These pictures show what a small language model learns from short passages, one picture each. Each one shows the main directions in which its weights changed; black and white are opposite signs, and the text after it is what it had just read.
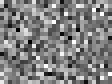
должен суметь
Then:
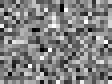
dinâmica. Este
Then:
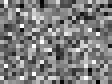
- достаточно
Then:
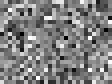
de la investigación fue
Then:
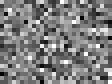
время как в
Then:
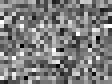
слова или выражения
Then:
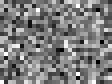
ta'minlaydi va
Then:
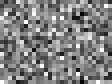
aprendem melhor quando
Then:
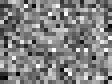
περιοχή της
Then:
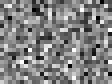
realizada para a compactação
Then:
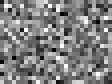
xos xususiyatlarini
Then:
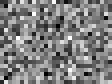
affiksi esa
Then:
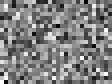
três aulas da
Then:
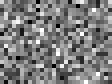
- hayot davomida
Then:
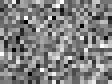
presente a pochi cm
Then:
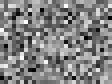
прихода стечених
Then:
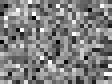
si basa il principio di
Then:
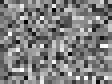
and their significance in educational
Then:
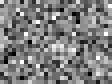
общение на равных с
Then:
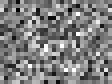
etilishi mumkinligini
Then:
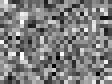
pas, il ne peut
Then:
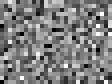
por parte de agentes
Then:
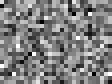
morbidity of
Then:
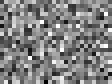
on the territory of
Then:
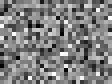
End of life care for
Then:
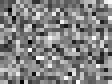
IQ - Unicamp,
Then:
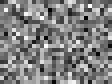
need to search for new
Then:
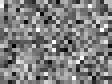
sistem, sehingga sistem
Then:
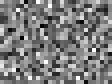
fiscal, assim como
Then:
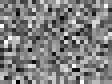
que somente serão
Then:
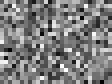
242 pacientes
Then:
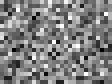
является условно
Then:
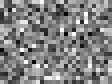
оилалари даврий
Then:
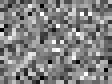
Auszeichnung war
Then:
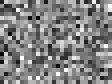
fala ressalta que
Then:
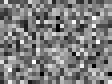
*Journal of Research
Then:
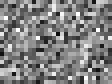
kıyasla daha
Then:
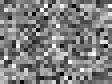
hasil observasi dan
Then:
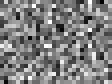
the application of
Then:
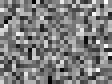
al tratamiento.
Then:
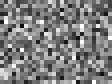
negatif perlu
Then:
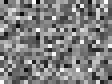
gerações futuras.
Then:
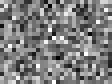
va Lifshits modellaridan
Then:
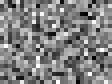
2). Nieuw is
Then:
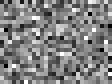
ہے کہ
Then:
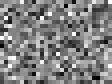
Variante 1, also ein
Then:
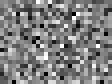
cheklash va nazorat
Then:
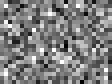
et des facteurs. 3.
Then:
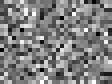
memperkaya metode
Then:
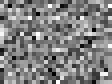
az aktív
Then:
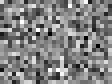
*Infância e
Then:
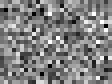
часть Мнимая часть
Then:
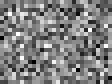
posee un significado
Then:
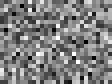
M., Ahmed,
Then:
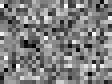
Петрограде. В
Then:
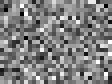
bajaradi. Bu esa
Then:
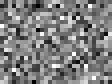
oqarib ketmoq
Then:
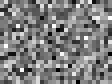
Ademais, não
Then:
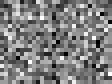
и λ^o в
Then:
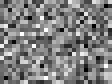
із висловами
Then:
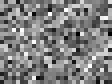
de la Flora,
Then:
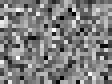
atenção - ENF.
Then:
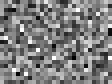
Cimento Asfáltico de
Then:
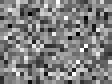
uning asosiy omillariga
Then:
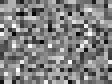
ponad potrzebę
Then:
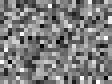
e culturais de diferentes
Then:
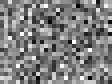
и описания.
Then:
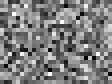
und der Öffentlichkeit
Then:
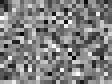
llevó a cabo
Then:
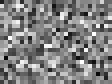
de la RLS sur le
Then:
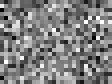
і торгівлі,
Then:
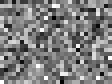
tarmoqlari manbalari ham
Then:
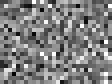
agentes envolvidos
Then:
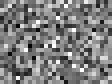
Studi Al-Qur'an
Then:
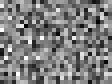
jondin yoruq,
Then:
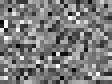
20% dos alunos
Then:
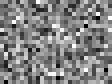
estudantes e como eles
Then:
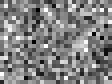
мир. 4. Не
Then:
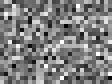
et al., 2021) As recentes
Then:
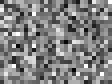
et des paysages
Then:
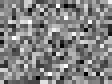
formu okuyup
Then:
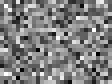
chirurgiens indique
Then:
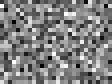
cui funzione è
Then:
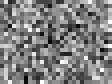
município de São
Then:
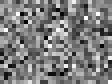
estudo emerge da
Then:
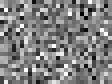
setuju bahwa
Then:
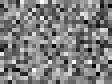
PIB En Md\$
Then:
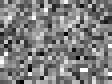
партнерства та
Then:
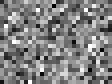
M., Velandia,
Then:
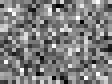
обзору процесса
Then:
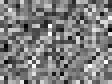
e-mail registrando
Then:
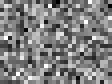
potenciales usos de la
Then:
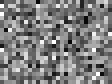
Story of ISTA
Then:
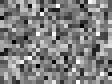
paydo bo'la
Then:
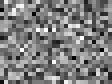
Skripilev E.
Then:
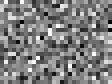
Bewilligung von
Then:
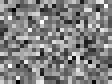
qilish milliy
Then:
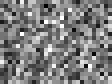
5-й членик
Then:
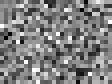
qo‘ygan va ular
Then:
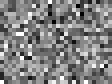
as suas respectivas
